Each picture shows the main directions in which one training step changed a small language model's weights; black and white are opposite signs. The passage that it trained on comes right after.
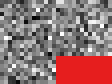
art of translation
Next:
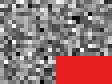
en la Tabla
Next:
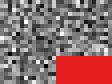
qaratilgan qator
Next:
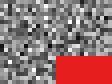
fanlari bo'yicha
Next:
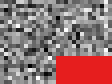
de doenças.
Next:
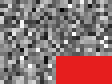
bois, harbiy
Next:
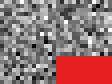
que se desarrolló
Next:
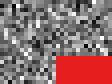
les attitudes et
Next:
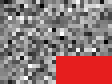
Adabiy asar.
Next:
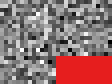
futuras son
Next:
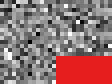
do grau de
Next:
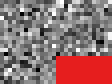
und darf dieser
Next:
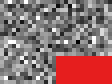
leurs importances
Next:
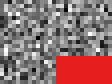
façon, le
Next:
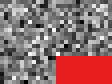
стратегии В
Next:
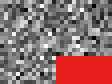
имеет свою
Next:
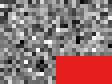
del discurso se
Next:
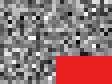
тарқалган ва
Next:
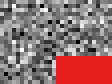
zu lassen.
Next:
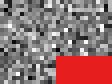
dan origen a la
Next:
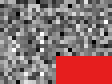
empleados en
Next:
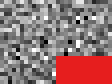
que permite ao
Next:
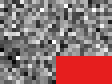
la degradación de
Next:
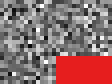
области были
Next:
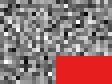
de graduado em
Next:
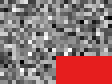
more interesting
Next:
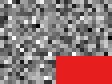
convoca a los
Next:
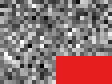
consentimiento de
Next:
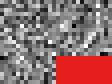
estar preparados e
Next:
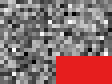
de reparação o
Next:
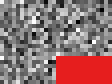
Despre autori:
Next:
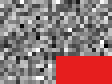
esta etapa se
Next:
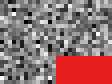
and strengthens the
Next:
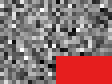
la sensibilidad
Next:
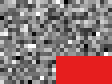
L'émergence de
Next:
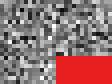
de Estudos e
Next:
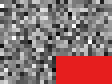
con la cultura,
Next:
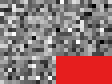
rang - moviy
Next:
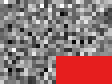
Dunyo aholisi
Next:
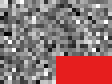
Conze E. Die
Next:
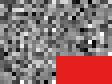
तर ते
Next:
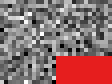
deu prioridade
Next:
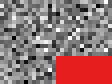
las alternativas o
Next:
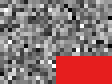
sang penulis
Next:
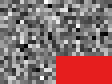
topos e fundos
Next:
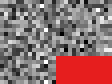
этади. Бу
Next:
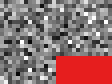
приводило к
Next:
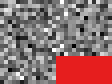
de análisis
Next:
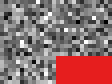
його родина та
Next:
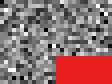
se lhe dê,
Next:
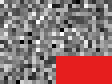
enfocado en la
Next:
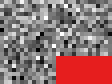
que como tales se
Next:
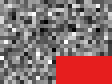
locaux mais
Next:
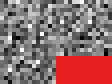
ici qu'il est
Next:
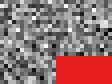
examination of
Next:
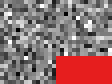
нам право
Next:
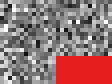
with demographic
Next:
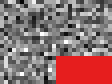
legătură cu
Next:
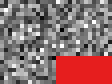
as seguintes
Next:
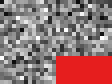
que possibilita
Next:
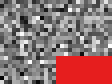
tener en cuenta a
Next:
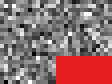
davlat siyosati
